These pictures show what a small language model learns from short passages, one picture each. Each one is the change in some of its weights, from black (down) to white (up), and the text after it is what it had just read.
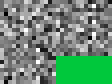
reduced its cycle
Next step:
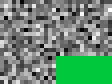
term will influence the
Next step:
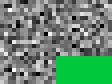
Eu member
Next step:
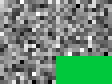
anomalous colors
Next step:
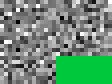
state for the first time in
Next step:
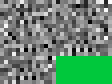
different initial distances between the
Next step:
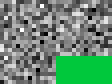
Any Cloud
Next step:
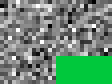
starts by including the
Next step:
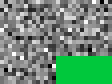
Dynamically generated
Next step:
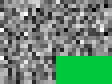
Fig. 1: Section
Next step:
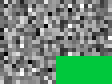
mode. In the general
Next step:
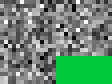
girder evaluation To
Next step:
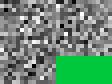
the pulsar from
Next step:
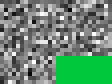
particularly in achieving
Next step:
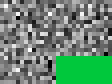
detection was performed at
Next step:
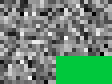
divided by
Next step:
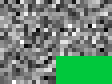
numerical solution of the
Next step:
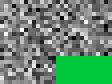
then their cross ratio is
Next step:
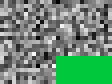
is the pure rate
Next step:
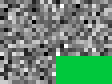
be traced back to
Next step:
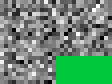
to reduce regional
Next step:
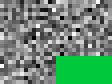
form that can be reduced
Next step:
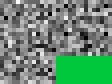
assessment results are presented
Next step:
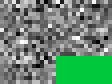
Block 0:
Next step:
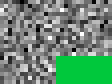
arrangements for
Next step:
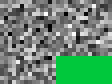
their locations in the
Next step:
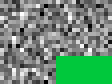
Roga, S.,
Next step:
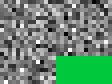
significant relationship between Social
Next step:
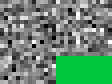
be equal to 200
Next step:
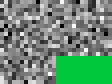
traceability) which
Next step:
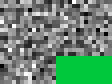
the layers. Let
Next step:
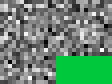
our feelings very
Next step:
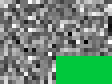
insensitive to the
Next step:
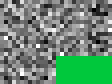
LAB SDG
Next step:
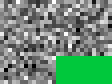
well (Davey,
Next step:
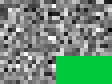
as well as the bounded
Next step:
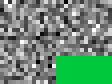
Speech evaluation
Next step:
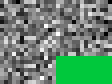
accounting or
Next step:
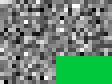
$M_l$ through
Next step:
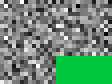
radiative recombination
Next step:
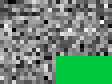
To answer the
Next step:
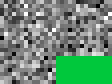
classification accuracy
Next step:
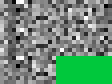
health effects for many years
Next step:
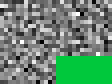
was conducted using a
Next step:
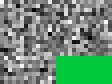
API provided by
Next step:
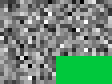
x \le a$) has
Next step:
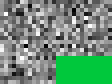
factors commonly
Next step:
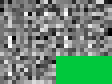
as only signals within the
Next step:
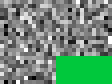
to supernovae
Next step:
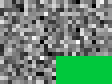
investigation with an
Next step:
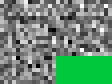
able to measure the
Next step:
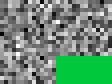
the Taiwan
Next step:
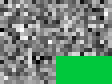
information of the medium properties
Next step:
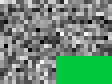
processing chain: the
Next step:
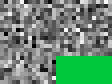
origin of WD
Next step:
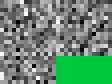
sent for fungal
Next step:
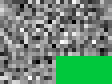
scale of the front
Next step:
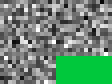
matrices to determine
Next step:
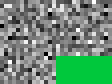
gathered from at
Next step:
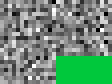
to the table.
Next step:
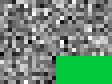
other interventions were less
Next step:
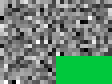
the Concerto data
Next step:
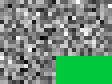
electron velocity,
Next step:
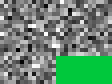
or 161 design as
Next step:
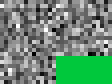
are satisfied by
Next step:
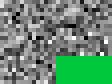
integral equation is evaluated
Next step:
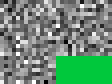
in January
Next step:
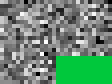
the UN Ocean
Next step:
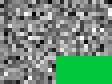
to flip with a low
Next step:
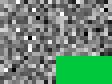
zero cost. To
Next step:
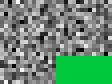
Transition Edge
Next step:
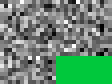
no Lagrange
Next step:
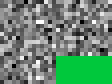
crimes, all
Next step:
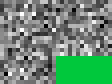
makes other factors
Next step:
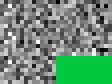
of this, future studies
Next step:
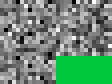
a normalised,
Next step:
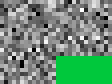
an optically trapped
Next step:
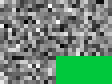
during sa pag
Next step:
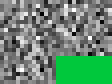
Table of SWOT
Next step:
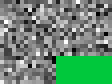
Annealing process was
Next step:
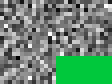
evolves as a
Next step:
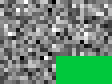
less audible.
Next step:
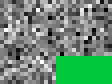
considers a complete set
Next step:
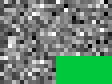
4 Perceived
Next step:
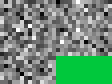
and teachers of
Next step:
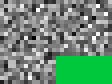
further solidify the
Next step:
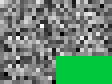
At the beginning
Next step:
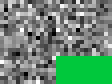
Park, central
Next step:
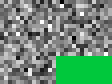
poor body
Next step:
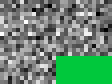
On the other hand,
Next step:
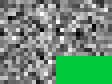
Siena). The
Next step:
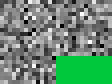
sulphate, is
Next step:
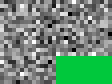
colour was observed for
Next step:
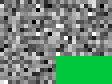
In particular, in section
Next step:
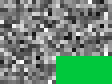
therapy for
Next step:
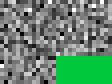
around the cylinder
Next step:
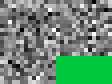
induced torques
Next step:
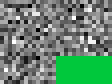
Rather than instantiate
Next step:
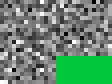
as \begin{eqnarray}
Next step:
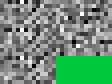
signal of cell type
